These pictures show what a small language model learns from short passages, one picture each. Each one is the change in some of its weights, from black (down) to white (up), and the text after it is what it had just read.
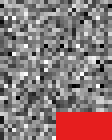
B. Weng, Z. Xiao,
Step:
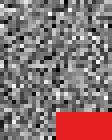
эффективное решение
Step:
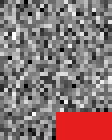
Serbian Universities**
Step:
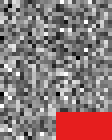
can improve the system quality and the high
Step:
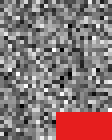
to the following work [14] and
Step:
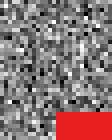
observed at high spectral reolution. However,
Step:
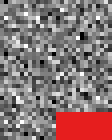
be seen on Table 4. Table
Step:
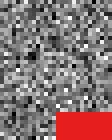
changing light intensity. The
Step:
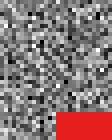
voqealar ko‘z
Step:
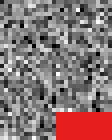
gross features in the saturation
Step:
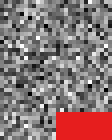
Terhadap Keputusan
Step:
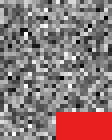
remainder 67 after division
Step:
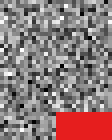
que permitam exploração e experimentação
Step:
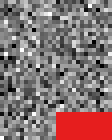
en “Macarena” que de
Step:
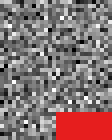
a high Q factor demands a
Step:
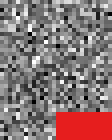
Sarvodaya (welfare for
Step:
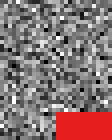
distortions a spatial resolution of
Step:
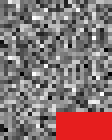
sources, measures, etc.
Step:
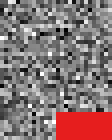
el beneficio del cribado se
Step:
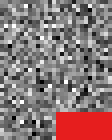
does not take into account the
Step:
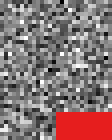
close to ($2$$\uparrow$)
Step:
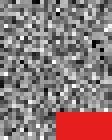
the comparably low lifetimes in the
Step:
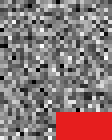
*GRHL* genes was measured
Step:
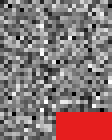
theft. The algorithms used for
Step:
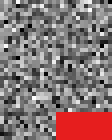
July 2019 to February
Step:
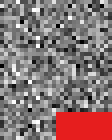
affected by gravity decay to
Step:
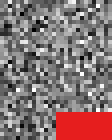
comfort, vast capacity and high
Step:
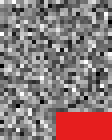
the same work, offering the viewer
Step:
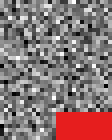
ha ido en evolución,
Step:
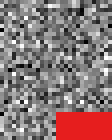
o'rash jarayonlari
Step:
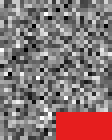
equivalence classes on the
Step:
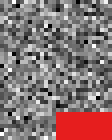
to the set goals, together with
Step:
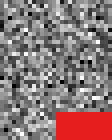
sizable fractions of the cluster
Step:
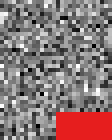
Technology Materials A 4-5
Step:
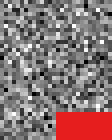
allocated to promoting sporting
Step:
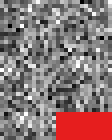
was the liquefaction of the last
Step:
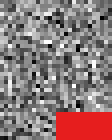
exclusivamente em acervos particulares,
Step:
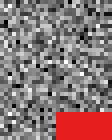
system with Ising interactions}
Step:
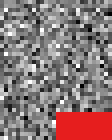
in aanmerking kome de
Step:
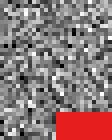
сліпих ім. М.
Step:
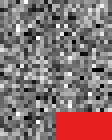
the changes in opinions are
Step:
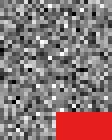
ataupun permasalahan
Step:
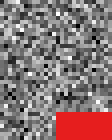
turli guruhlarini har
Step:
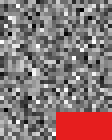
process. Another reason for this can
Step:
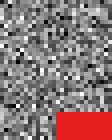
birden fazla kullanımı
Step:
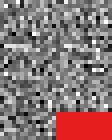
measurement of the matter density parameter at
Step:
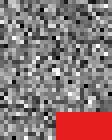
Flasks incubated in a
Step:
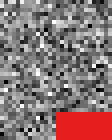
CSO in their pipelines, we
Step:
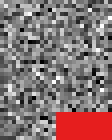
functions and adaptation goals, to
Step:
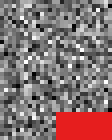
4 Periorbital emphysema 2
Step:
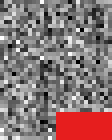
strengthen universal peace;*
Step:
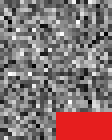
model user behaviors. Another
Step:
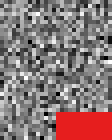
and replicas created in the Graph
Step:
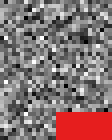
the IAU 2000 resoltuions
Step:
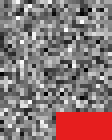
metallic phase, increasing the
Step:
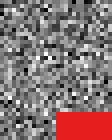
to the ASAS light-curves
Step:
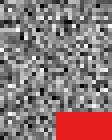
personal, cultural and religious
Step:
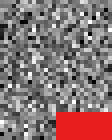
cubs. During the breeding
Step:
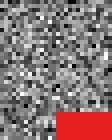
accuracy. The suffix
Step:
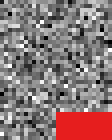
University of Michigan, USA in
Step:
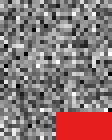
Ural Rasulovich any distance with
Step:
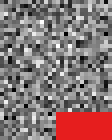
o prazo de entrega e as
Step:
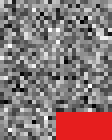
voordelen opleveren.
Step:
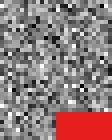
from discontinuity of the structure in the
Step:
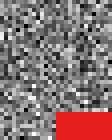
badiiy aks etishi
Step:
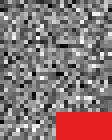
components of the framework that produces
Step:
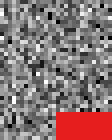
spatial resolution of greater than
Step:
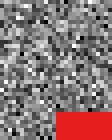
be obtained from SRH original
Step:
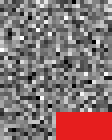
intocado por la vanidad y el
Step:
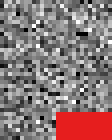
expectations and perceptions, the results
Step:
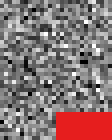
case due to the very long time history
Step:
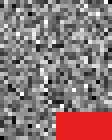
in Abeokuta, Ogun
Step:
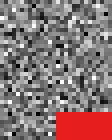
(instead the spatial dependence)
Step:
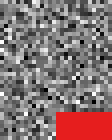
Precision (mAP) to assess
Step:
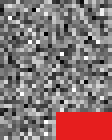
o tópico em questão. O
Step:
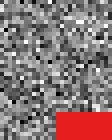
expected to host field-tunable
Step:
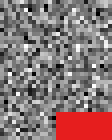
are obliged to comply with
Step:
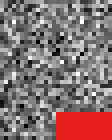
of most dark matter candidates is
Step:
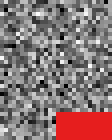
зрения. Кроме
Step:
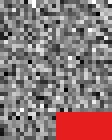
our modified null energy condition in
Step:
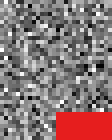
possibility of giving feedback on
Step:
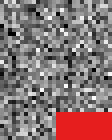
en cada extremo de la
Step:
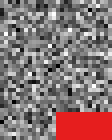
for which there are *N* independent
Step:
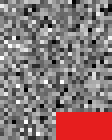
The diffusion quantum Monte
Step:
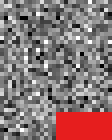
in liquid state. Operating at
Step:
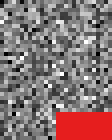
``Comparative validation of
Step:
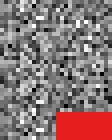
C., LEWIS J. G.
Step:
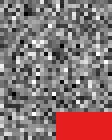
bor. Aynan bu bo'lim
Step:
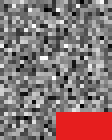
signal for fields along the channel
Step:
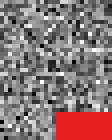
where $\textbf{r}_{0}$ is the
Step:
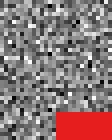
номз. ...дисс.
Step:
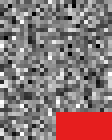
– носитель самых
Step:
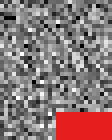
shuningdek, pul uchun
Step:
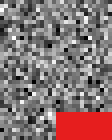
Even packages already provided
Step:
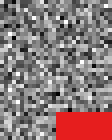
on the particulars of the maneuver using
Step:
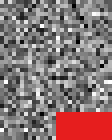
exhibit much sharper
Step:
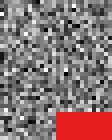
busca las metas y el
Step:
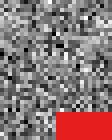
pin. The transmission occurs at
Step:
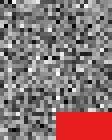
animals and ecosystems
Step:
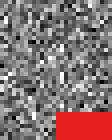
eu estou no momento.
